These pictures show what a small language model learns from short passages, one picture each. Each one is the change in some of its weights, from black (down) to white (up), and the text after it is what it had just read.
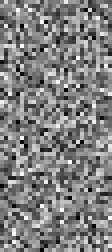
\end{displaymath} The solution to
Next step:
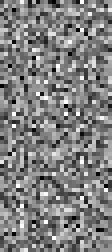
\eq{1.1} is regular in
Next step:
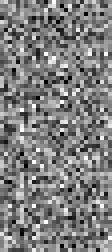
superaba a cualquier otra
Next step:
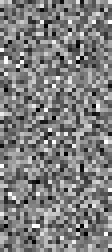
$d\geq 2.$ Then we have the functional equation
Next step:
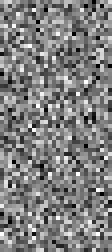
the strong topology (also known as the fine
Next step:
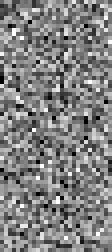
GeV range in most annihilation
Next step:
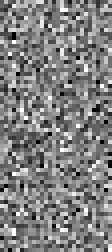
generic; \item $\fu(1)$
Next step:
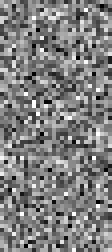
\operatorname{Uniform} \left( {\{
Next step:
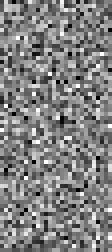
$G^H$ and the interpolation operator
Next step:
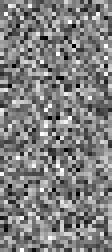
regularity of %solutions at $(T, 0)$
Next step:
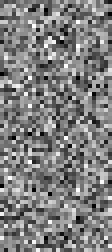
but it is remarkable that at short times the
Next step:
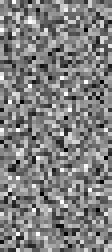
of orientation preserving isometries of
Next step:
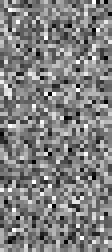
g(\boldsymbol v) &=& \hat
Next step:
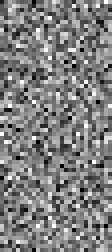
experimental measurements. For the unit of length,
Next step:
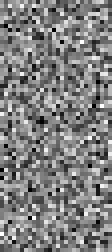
kasalliklarga qarshi
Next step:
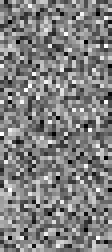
an electrical analog circuit this means that
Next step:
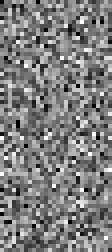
For $k\in\N$ and
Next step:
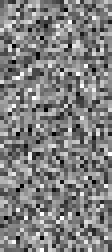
clientes totais e à quantidade de
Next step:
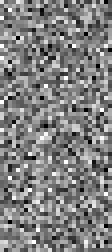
Chandra Data Archive and the
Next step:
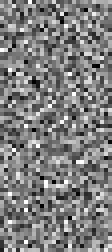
Si nanowire. To further understand the
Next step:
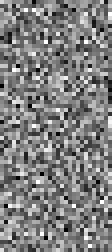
by the so-called Higgs portal
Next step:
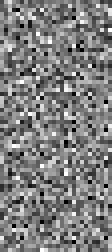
the MQST and SSB critical
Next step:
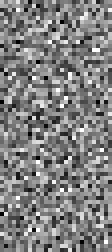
os idosos de hoje eram as
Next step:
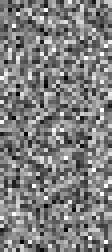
and Physical Engineering, \\ Czech
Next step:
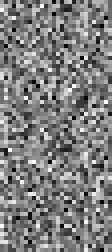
magnetic field strengths, which were
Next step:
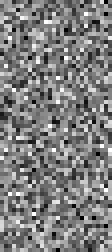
potential the bias and the RMS are nearly
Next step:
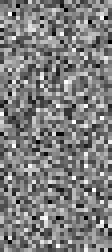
improves the overall end-to-end performance of
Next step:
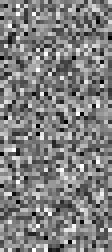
to information avoidance, cynicism,
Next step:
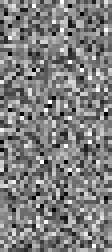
where $M=I-\eta A$ and
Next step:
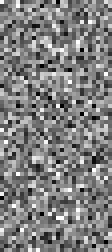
and $\boldsymbol{q}^{(\nabla)}$ are calculated as
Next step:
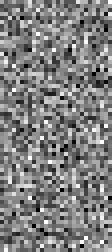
de connexion en géométrie
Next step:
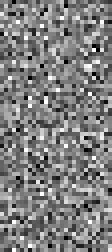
E et S se rapportant respectivement à
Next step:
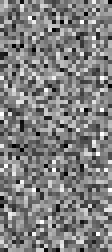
existierenden Bodensituationen
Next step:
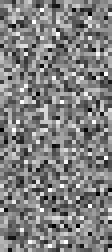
EV Extreme Fast Charging
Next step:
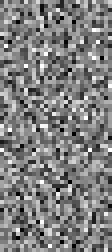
aceptadas como medio de identificación de
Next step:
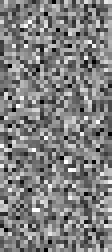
1. Perencanaan sistem Informasi
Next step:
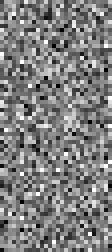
связи с этим, мы
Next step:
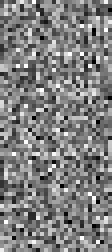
female | Percent of population that is
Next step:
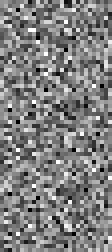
then derived the DPM-RPF algorithm for
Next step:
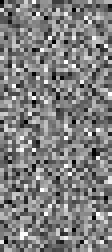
is present) as a function of the angle
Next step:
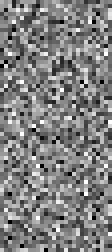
from the requirement of providing the minimum
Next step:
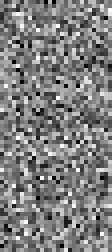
A\ref{keyLW} again,
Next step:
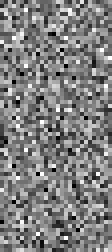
al 20% en *Scopus*. En
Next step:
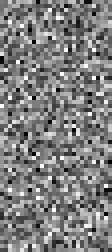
ABSTRACT Baxshichilik
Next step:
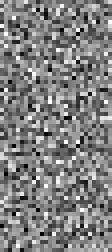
of Erd\H{o}s
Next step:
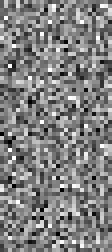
de forma significativa. Arsand Pires
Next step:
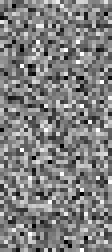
during the polar summer over Antarctica
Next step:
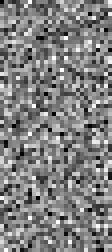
bosh assambleyasi 1989. 2.
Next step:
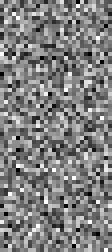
Stanford, California
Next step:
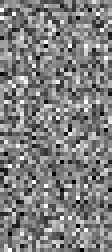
we will adapt the mollification
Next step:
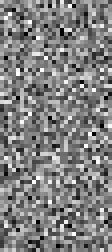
of the space-time domain we employ a uniform
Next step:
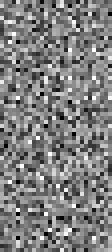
properties of finite nuclei including n-rich
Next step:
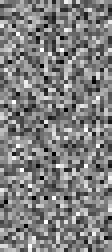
This estimate provides a direct quantitative connection between
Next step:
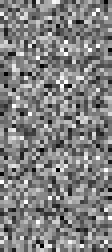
that $T_t$ is a bounded linear operator on
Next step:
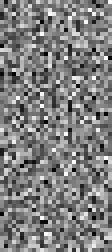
m_n\}$ started at 0. When
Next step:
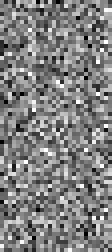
geografik obyektlarning
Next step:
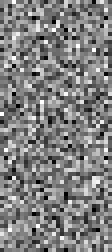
and are easily proven to be as follows. We
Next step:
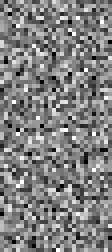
à sua máxima efetividade.
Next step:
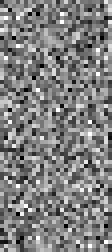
applies when the researcher does not know the correct
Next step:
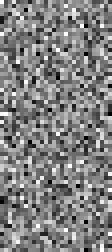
spectra. Of course, some $\bar
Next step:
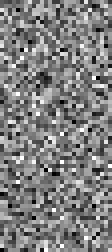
binnen de rijksoverheid
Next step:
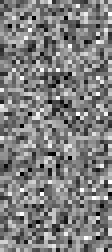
at about -710 mV, labelled
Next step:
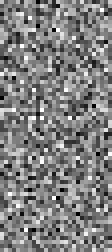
new test for the potential models for heavy
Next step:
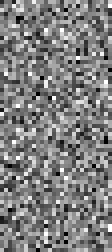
signals the onset of rougher modulus
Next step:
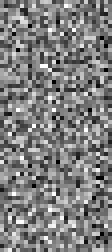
bilan belgilanadi. Rektor
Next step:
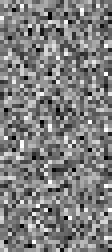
2019 асоціатів *томос
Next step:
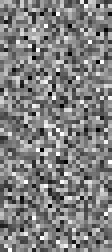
Figure 1(b)-(d) or the frequency
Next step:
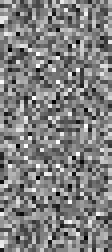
such that for any $z, w, Z,
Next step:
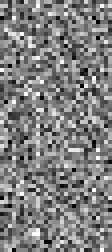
hecho de situarse en dicha
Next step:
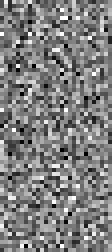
que contribuya con el logro de las
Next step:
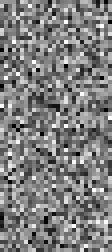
Wait 3) No Preemption 4)
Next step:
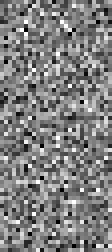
given value is with high probability bounded, this is in
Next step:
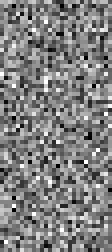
capacitor $C_b$ is,
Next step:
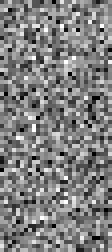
diagnosis, and treatment. *J
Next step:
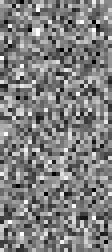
finite k-point mesh used in the calculations,
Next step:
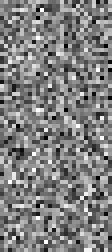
boson–boson coupling in
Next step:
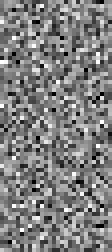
cujos contornos e limites são
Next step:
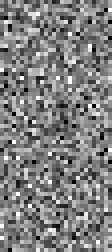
model is fixed at $5d$, translating to
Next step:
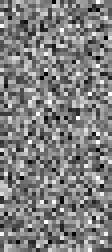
ta’kidlash kerakki,
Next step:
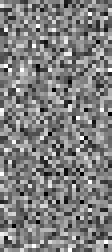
was started by R.~Baire in his classical
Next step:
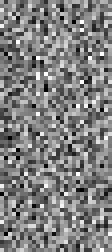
Conceptual and methodical bases formation of the
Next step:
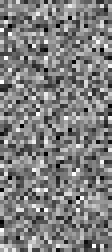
this ladder have been studied, and the
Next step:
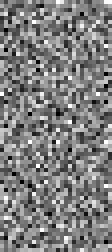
вид глагола и приведем
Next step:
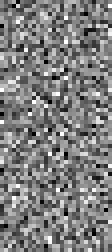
« processus pacemaker », doit
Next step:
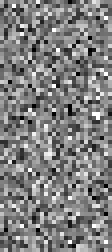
yangi innovatsion xaritalarni
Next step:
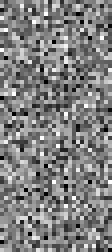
Traffic at Signals[J].
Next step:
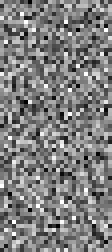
and on a special class of inverse limits of
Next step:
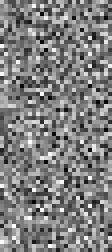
энергии. Создание
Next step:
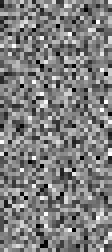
energy of the AB spin system can be calculated via
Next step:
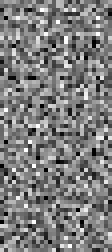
are classified as unobscured
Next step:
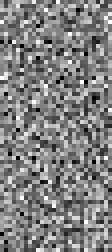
covariates are regarded as random, due to
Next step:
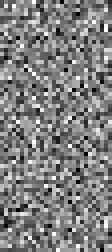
track of these phases explicitly and present the
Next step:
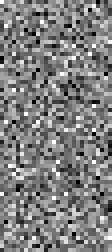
bekerja lebih fokus,
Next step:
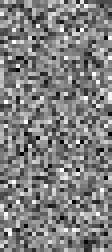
entropy is nonnegative: \[
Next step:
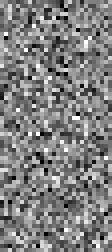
image plane marked by the dashed lines in
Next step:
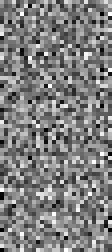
gestion des ressources humaines socialement
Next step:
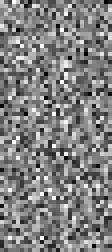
a period of two weeks in May 2021.
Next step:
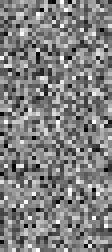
vertex set of a tree in $T$. Hence there are
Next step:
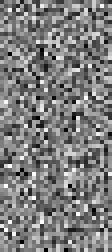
However, as shown in the same figure, the approximation
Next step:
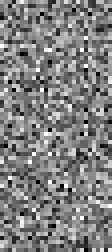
separate detectors. }\label{SI}
